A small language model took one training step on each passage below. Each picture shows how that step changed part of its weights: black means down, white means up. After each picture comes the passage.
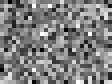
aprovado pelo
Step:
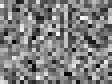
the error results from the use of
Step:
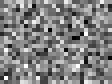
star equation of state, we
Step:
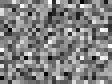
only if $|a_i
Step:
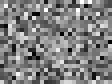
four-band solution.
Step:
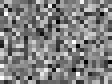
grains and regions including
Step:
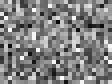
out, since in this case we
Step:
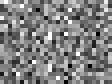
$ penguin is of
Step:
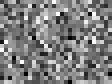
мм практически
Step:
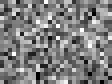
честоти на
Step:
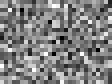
the electric theory here. As
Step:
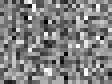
were created and randomly applied
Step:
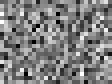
faolligi va uning
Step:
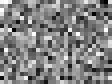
this Letter, we report
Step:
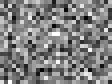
the two stars. In this
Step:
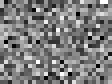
defined Eddington ratio with
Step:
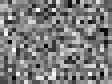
all the 194 RNN
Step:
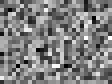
Grunt qancha
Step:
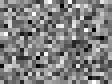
qual se alia também o
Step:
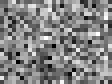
galaxies in three redshift
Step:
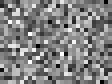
as a function of the emission
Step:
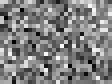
la conséquence directe
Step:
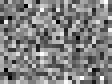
microscopic definition. The
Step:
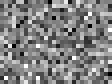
each dataset, we perform a
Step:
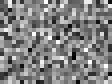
cluster-based routing.
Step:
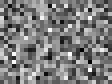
filmes do UCM –
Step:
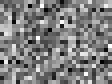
two (or few)
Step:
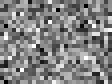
quedado descartadas
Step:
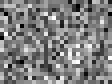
objetivos que en este
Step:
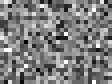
a coexistência de
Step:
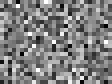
the hot polar caps
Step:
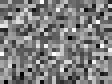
cardiac devices can
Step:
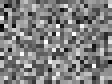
$W_\Psi$ shows around
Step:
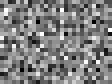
Т. Симонова та
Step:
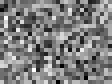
от воды». Ива
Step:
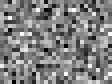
an explosion in the use
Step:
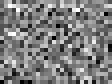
input signal is represented by
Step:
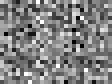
{\bibfnamefont {H.~E.}\
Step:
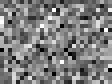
each traceable to a measured
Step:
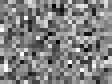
was formulated for elastic
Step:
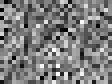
working paper we focused on
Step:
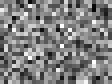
va kilogramm
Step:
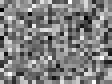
estar que carece de
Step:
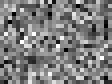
would collapse to a
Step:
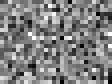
occurred during the Chinese
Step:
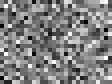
mass matrix for the neutral fields
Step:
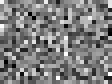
i,j$ the derivative
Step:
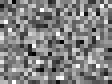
medium. In addition, due
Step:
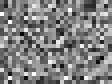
Partly in order to
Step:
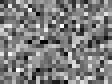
Misi dalam
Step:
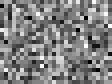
the distribution of column density as
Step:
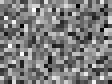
Spores, $\times
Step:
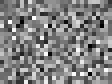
is accurately described by two linear
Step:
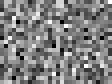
instability. Except for the
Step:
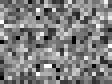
here in counting the number of
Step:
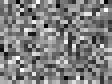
a random WMN.
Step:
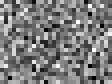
include classical gravity in the
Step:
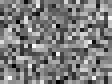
of isolated atomic
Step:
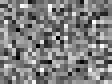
METOD VA
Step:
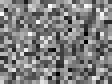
ten, then they are further
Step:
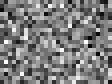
clearly that the contributions involving
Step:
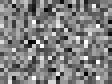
and the substrate.
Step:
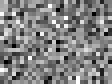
demand? Exploring
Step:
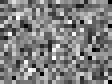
and $I_m$ is
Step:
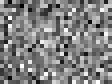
compared to the potential drop in
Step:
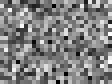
$R$ and the effective equation
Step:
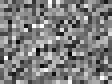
RUSSIAN AS
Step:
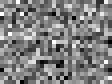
acadêmico das
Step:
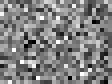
and $f_T$ are
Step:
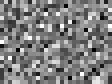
for which we have a complete
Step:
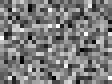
aula que emergen en
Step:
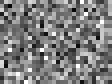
yuzaga kelgan.
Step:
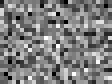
loading to load in
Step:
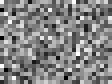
və təsvir,
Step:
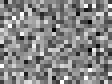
Qabul qilindi:
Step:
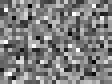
FN during its off period.
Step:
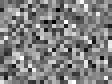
interference patterns in
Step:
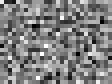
указывает, что
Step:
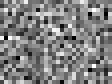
Scările pot
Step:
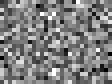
Esses fatores
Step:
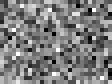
coupling $\xi$ approaches to
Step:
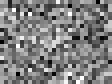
determined. That is why
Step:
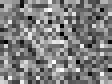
que tange à multa
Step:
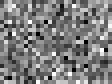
genome is denoted by
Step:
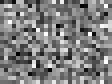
survey (PI:
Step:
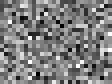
0) using an extensive
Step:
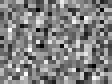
Estos espacios han
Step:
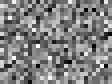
line), or at the step
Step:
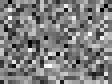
of the afterpulsing
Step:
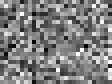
Two no-cloning
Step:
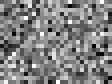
витривалості та
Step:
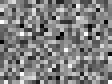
são perfeitamente
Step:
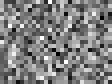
each 50th particle of the
